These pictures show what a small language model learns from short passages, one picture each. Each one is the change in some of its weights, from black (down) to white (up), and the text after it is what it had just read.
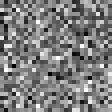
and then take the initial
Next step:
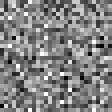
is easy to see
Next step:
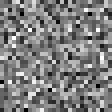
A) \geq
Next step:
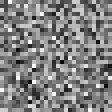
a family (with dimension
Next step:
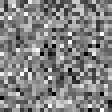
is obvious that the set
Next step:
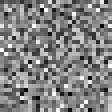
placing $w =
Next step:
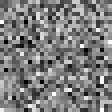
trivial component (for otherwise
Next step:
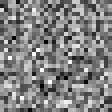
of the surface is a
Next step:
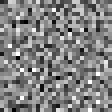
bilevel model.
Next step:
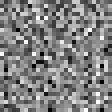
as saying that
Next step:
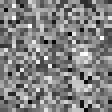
to lower the value of
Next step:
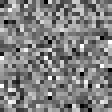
we have, for large
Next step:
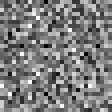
with some slight
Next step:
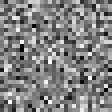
breakdown probability
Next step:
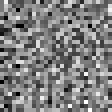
only searches
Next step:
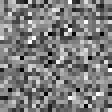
(26) from paper
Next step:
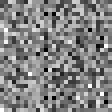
the contact
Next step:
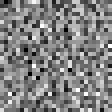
other monomials in
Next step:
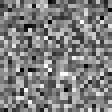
The following conditions are equivalent
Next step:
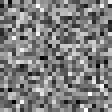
\cdot 1 \oplus
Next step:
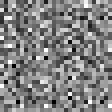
and so may vary
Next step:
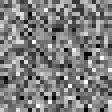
Then we are in the
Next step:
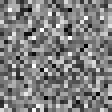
$q$ of the
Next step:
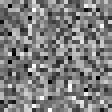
this section with a
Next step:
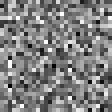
can be seen in Figure
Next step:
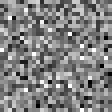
generate the unit ideal
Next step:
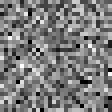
paper we consider finite dimensional
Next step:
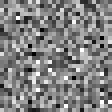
perfect matchings
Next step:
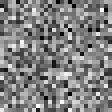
of the neighbourhoods
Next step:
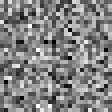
mimic the
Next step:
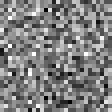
in the entrained
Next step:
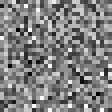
realized from a
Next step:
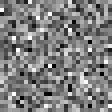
by Le Cam in
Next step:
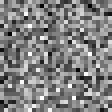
performed with a
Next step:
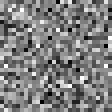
Euler obstruction,
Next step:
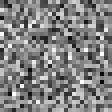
every maximal parabolic subgroup is
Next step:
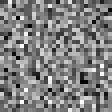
convex hull of
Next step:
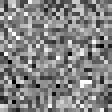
is an integer this
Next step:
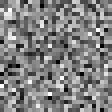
wave equation for which a
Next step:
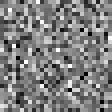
character $\chi $ of
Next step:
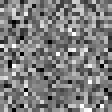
global behaviors. In
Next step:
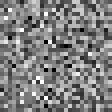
version of the universal
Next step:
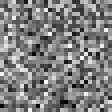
The next formula is a
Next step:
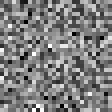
This means that the
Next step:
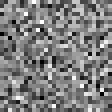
point. This will lead
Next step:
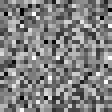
the following "difference
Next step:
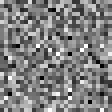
If $F$ is
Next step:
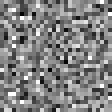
\rightarrow A\times
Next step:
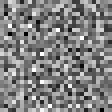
Strongly regular
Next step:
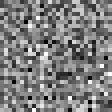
which is the desired
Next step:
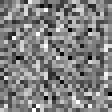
investigation of the
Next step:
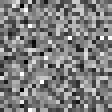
consisting of all elements
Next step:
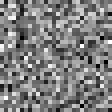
for $\lambda >
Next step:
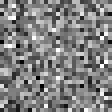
forward equation. We
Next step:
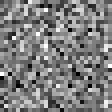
investigation of special
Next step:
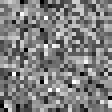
surface and states two required
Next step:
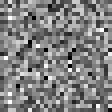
fixing interfaces
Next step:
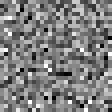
results in the following system
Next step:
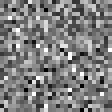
does not depend on the
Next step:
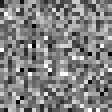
coefficients. The following trivial
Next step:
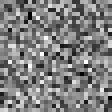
By \textbf{Remark
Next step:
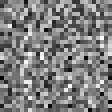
both the proposed algorithms with
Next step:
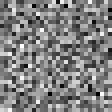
\partial E}
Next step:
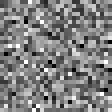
make use of the
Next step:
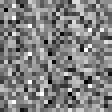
to approximate the
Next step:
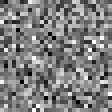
rest of the
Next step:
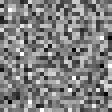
le lemme
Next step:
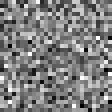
will be elements of some
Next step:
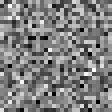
well matched in the
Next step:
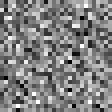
and topologies on
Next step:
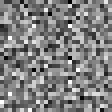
existing literature
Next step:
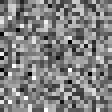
$\Sigma$ is given
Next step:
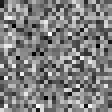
multiplication formula of the multiple
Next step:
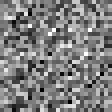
previous propositions.
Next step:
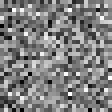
{\bf Definition.}\
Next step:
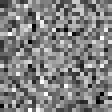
not converging to the
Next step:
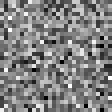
is a product over the
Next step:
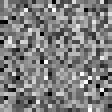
context. Equation
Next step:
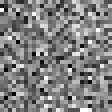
or negative depending on the
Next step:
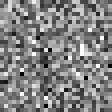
pairing of modes
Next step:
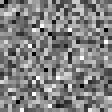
kernel of the linear map
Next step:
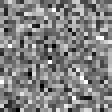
coupling constant.
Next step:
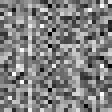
\ne \emptyset$.
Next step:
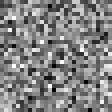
get a classical limit functor
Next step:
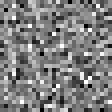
to the shortest
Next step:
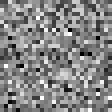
an orthonormal basis
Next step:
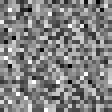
$S$ is
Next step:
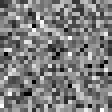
not in $im
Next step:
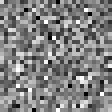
T_k$, where
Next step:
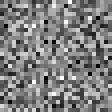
the fifth
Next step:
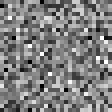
matrices. ~To
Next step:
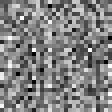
Riemann zeta function
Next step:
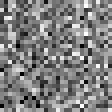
and $\Lambda$, and
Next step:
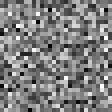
+\alpha \vee
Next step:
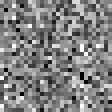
to travel outside
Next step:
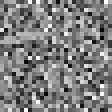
GM fourfolds
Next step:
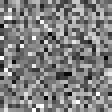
assertion of the lemma
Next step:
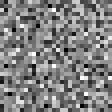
challenges to
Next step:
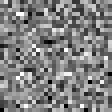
Therefore, the induced
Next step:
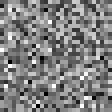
time step $\triangle
